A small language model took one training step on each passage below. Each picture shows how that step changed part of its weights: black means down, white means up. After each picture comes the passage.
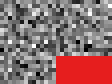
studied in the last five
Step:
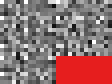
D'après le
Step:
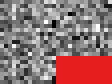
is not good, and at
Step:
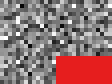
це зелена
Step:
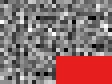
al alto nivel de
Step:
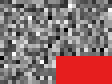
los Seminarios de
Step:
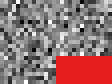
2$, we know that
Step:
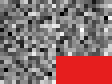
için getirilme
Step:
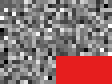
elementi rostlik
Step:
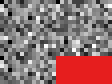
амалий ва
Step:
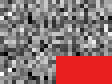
meets when applied to a
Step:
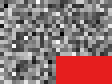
which is normal with mean zero
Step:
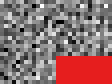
primeras dos décadas
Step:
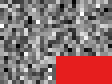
multiplicities in
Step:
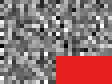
bo‘lib, tizimga
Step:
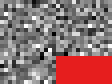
bilan muloqatga
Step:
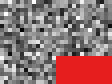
taklif qilingan
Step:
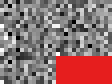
International Conference Proceeding
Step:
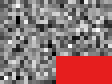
is easy to see (by
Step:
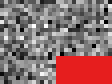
shakllangan motivlar,
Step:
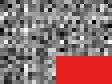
mengacu pada definisi
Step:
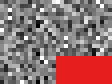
which $\G^N$
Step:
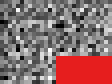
troca é somente
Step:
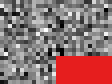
não é o JIT,
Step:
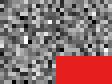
da rede, depende
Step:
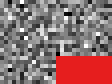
of $f$ and
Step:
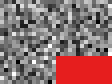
a model situation for bilinear
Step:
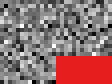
que podrían plantear
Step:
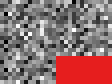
holomorphic automorphisms of
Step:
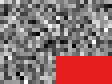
de l'association
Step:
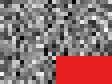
panels. Since the
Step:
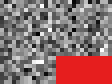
de pequeno valor que
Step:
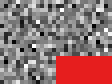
an integer parameter, while the
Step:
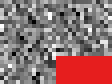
differentiability results from the last
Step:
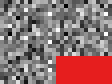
Contemporary Administration
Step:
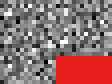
cuenta en todo momento cada
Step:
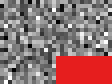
processes provide good fits and
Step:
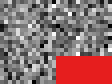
excesiva de Na en
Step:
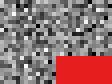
the generating function $L$
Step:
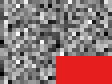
es decir, hay una
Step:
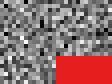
sadece siyasi
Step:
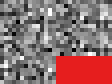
يعتدي على
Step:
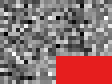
taqdim qilishida
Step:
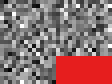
caso de no pago
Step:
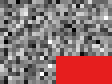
- European Commission
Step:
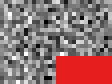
that $a\div
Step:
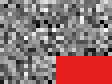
union of the following four sets
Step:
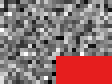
map \begin{equation}
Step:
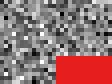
are actually linear. There
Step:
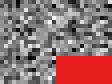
\end{align} Now
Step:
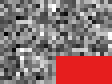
de infecciones que son
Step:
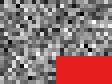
activities of master's
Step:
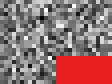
search of the most recent
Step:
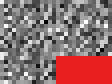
muestreo de juicio
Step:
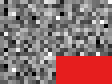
a certain window
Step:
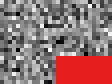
Morse form and our flow
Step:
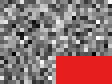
ideals in $S$
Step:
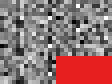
namoyon etadi.
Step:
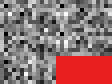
independent with a common nonzero mean
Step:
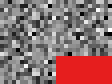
us denote by $S$
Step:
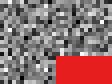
obyekti turiga
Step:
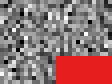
superdiagonal entries and
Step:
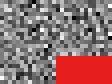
define an operator $\S$
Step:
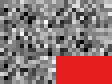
one can construct continuously many
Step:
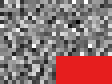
asymmetric oscillation.
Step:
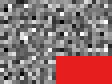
intercâmbio cultural
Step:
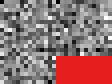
baik. - b.
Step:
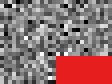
of Uzbekistan State
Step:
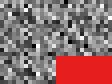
but there is no any
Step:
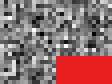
for the first time, 10
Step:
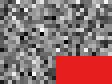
$G$ of the form
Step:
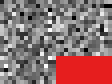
the $p$-ary code
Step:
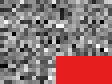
finansielle og
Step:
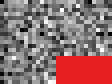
și abordează
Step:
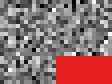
In section 4 the asymptotic distributions
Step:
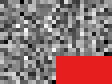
du système de
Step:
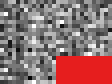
berishdan olingan
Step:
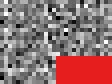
Eng samarali usullar
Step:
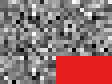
derived from straightforward applications of
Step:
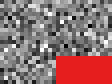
a queue of tasks
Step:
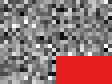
the category of exact functors
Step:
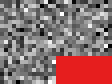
dalam penelitian yang
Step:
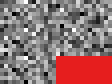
Then, first of all,
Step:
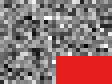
and using them in various
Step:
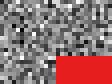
$ is non-negative.
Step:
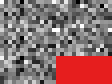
Occurrence of
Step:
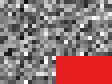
2 \omega \gamma =
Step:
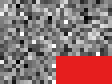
contradicts Fodor's
